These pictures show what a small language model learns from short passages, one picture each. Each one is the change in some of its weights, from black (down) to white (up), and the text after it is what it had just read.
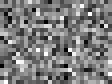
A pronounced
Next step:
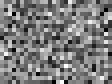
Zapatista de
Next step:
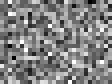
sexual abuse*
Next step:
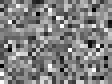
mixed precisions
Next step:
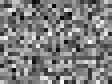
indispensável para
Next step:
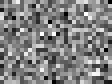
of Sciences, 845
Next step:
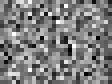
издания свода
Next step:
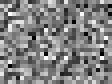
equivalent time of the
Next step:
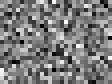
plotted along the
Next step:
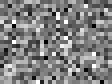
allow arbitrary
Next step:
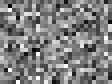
in Concurrent
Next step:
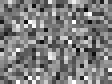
on Conv-based
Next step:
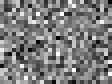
ne kadar fazla
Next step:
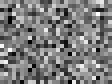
denote the unit
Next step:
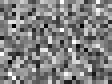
site, defining an
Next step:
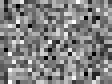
correlations). The statement
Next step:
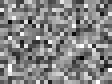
bo‘lib, u
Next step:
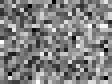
conséquences sur notre
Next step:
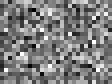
та оцінка
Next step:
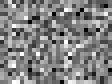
to‘lovni online
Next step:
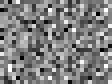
PSF function and a
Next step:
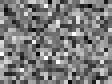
violation of the
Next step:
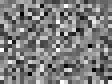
підходу у
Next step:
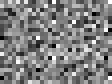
stochastic processes
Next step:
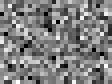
como relação natural,
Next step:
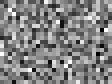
constraints, where each
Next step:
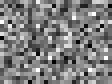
the singularity in order to
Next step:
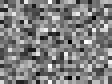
costs of these grid
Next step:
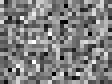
indicateurs financiers
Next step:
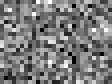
as such these spectra
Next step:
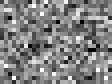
provide an exciting
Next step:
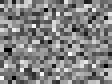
k} \parallel
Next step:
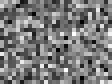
could be understood
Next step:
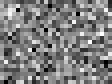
6pt {\noindent
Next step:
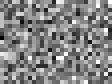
Lai, Ye and
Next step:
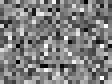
Diagnose erst
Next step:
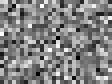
of a diabetic
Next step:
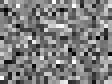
intuitively the
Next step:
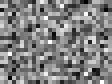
ichiga kirib
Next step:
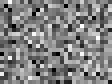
where $p_1$ is
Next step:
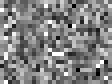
fundamentais de
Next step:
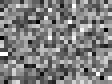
deformed symmetry
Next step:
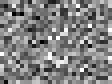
relationship between the
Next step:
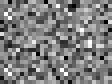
rata-rata 12
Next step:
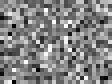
The current again
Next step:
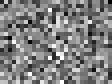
em caso de dor
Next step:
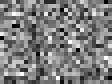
the closest solar
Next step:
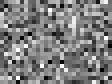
to buy low and sell
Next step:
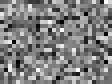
ejecta region
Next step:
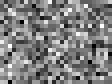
defensor nos termos
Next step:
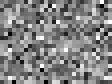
which depends on initial
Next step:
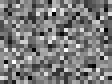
Finally, through
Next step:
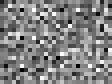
systems}, pp.
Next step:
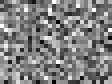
to second regime, the
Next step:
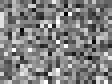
vor apărea
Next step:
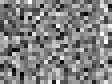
на те, що
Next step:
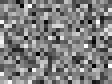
one has \begin{align}
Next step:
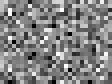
coeficiente de
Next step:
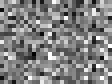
“onde quer que
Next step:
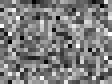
transmits with probability
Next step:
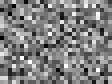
preescolar, la
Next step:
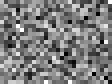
gehören sie
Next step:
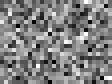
\tilde f_k =
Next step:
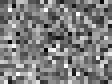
and superconducting quark
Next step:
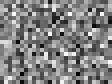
Yukawa couplings
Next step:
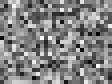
$d+1$ points
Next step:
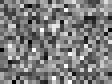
classification of this
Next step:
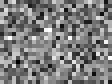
respectively perfectly
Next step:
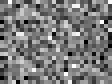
Accessing a specific
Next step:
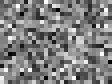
the lens centre corresponds
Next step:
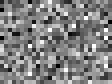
% \end{figure}
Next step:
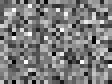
la identidad de los
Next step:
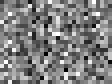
\end{equation} are the
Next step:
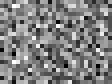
recepção possui
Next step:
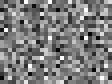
el costo es de
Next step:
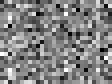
measured properties and
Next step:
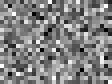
bevosita va
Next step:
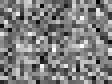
к педагогике
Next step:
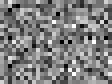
without needing to
